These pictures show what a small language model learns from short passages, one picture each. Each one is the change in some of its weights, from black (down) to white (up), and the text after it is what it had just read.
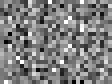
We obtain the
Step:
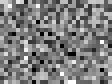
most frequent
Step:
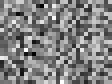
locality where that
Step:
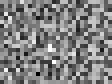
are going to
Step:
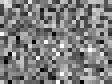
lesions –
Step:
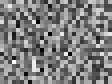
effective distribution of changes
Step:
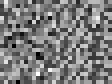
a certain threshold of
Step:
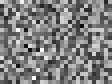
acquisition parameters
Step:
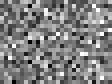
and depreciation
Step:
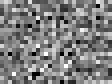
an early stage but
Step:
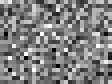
been included.
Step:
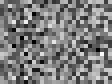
that the average
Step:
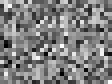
targeted by the
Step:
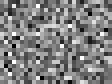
it is important to
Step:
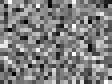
colony formation of
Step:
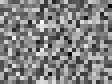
in exchange for their
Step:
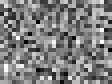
uncertainty and
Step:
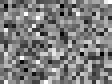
the elevator
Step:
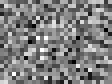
this work.
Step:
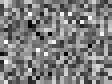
half, and
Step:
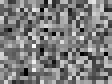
for the compression
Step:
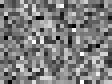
showing calcified
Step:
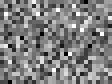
(and only)
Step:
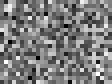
stitching based
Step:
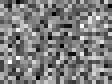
consequences do you
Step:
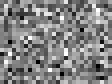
and 5 will be
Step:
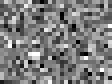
defining phase for
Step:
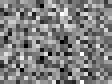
maintains the complete
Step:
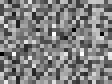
probability distribution can be
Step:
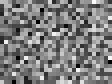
research, which is
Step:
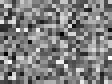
deviation is
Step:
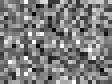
- In field of
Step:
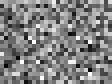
addressing this,
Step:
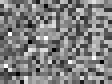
this study.
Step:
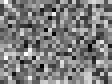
bilateral social
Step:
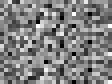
and supporting people
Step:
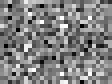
+ Mo
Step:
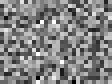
supported in part
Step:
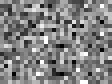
and protons in
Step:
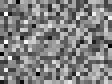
is found to be
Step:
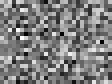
strong positive association
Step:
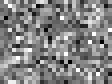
- 2022 period These
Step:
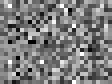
y el material
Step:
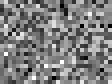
the resulting data.
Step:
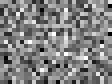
services has had a
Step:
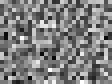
in front
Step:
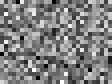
to include uncertainty
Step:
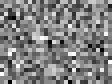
level and duration
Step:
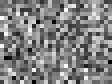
mistakes if
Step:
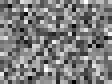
and then taking all
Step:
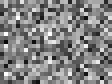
acts as communication
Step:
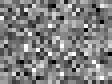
and handling)
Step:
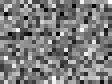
the presidency
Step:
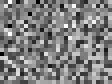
implemented stellar
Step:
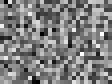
by the synthetic
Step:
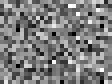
this process are developed
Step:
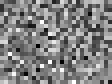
with the majority of
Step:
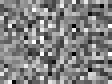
of this product
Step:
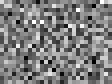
currently following MD
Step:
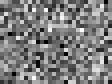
of ARIMA
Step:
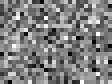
copyright law to
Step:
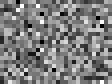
social, legal,
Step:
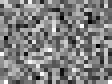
forming new
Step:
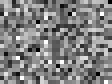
baseline approach for
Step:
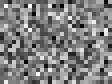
repeated our
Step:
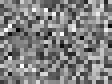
of competencies for
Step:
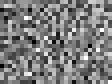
by Dr.
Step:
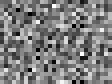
zero are
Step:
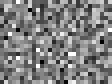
Surgery on
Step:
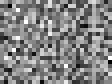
as courses developed
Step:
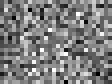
Lesser et
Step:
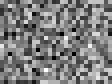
that decay
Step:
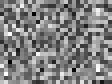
environmental and safety
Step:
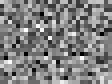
vomiting in
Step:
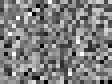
The computed
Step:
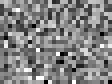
as ongoing
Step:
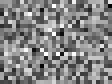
theory has not been
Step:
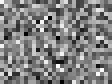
better strategies for top
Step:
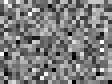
endowed with
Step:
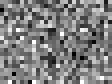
at risk of
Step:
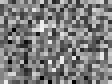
in the analysis of
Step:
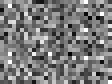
later phase of our
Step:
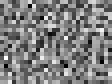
tests; proactive
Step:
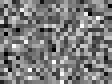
evaluator has full
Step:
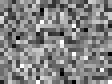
for developing quality and
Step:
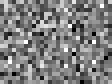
immunisation in
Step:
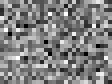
historical references
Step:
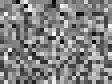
the author to make
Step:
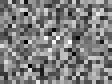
EKA and
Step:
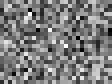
U$ and
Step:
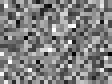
stealing individual
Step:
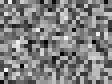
to decide a
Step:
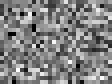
or business opportunities or
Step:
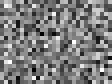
poor social conditions.
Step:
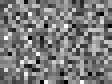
Kraus et
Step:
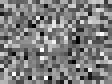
this work,
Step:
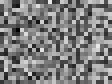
model, used in
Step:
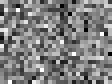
documentation of the
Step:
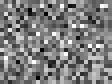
pH is over
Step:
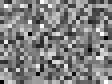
are finally
